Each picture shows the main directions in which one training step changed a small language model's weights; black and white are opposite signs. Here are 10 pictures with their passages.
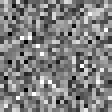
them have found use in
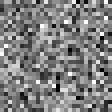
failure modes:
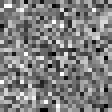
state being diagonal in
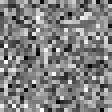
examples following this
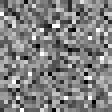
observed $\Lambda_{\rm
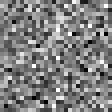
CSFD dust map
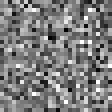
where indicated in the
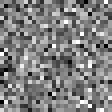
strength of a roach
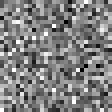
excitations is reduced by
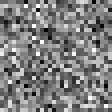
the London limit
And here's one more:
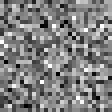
approximation. Then the electron
